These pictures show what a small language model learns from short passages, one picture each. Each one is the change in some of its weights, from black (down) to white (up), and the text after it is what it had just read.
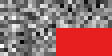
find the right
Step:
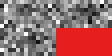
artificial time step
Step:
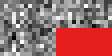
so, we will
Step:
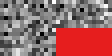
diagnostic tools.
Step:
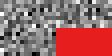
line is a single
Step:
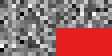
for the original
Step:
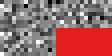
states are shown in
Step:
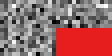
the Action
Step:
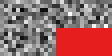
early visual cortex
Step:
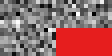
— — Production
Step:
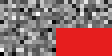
for $\omega$
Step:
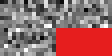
Anderson model:
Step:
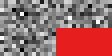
a qual foi
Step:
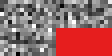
issues is a
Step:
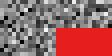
of the network.
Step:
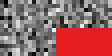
issues. There
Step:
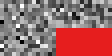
body in the
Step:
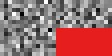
the known results for
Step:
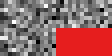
development mechanisms.
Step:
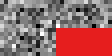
lattice we are
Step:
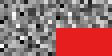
energy in the frame
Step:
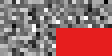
map was created with
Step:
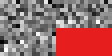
motivação das
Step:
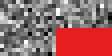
still eligible
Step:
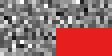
bolasi borligi
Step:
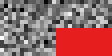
identify the frequency mode
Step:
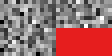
the Consumer
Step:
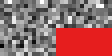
AI tools were not
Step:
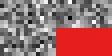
planners as
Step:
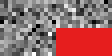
which excited state
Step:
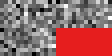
for Speech
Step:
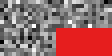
single setup allowed for
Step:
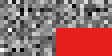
for sequences of length
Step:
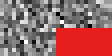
from humans,
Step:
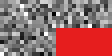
is striking
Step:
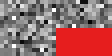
in a wide range
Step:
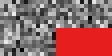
gap between subject matter
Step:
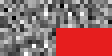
both local and national
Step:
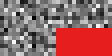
loss changes between
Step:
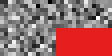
the analysis results obtained
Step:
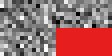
the crack
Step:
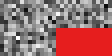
SW and
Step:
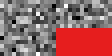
nos indicadores
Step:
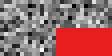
- Field
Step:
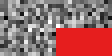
by the weighted
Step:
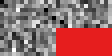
maintains attention,
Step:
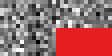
que son las
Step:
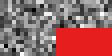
needs and users
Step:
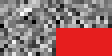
the members to
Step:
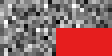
mim para o
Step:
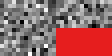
adversas e
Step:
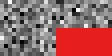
the preparation of
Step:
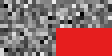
more complete conceptual
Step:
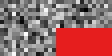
crystals such
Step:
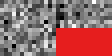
law, gender and
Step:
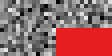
states of motion of
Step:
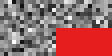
a new technical basis
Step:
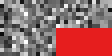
birinchi va
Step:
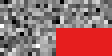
} S(\alpha
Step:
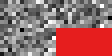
power quality and
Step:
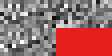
bir taraw
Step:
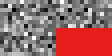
uma turma.
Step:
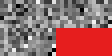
few OB
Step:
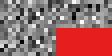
VII for the
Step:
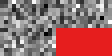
However, due to
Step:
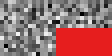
the graft has
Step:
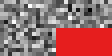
extensions will
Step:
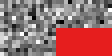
was shown in
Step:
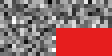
materials were evaluated in
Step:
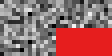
be sold.
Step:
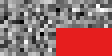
by the budget
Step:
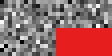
interaction between the
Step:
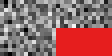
covered. We
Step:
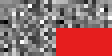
other language, including
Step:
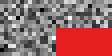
a good place for
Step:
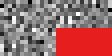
va foydalanuvchi
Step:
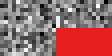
controlled version of
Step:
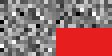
that the pattern observed
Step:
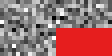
ray flux in
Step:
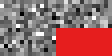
pay higher
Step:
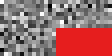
kom, obi
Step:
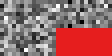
conservation work I
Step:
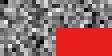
sources. The
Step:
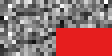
future Land and
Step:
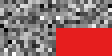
to use this model
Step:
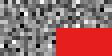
from being viewed
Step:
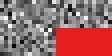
fact and modify
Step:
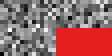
and excluded
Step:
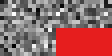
made objects and
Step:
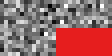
e zonave
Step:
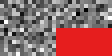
Height of
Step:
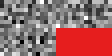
velocities of the
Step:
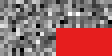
dense nuclear
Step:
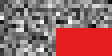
Polarion tool
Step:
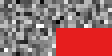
the inbuilt
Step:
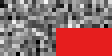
docentes que
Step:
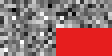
хвороб в
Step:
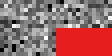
fit, which can
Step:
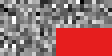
raqobat va
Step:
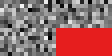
included, but with
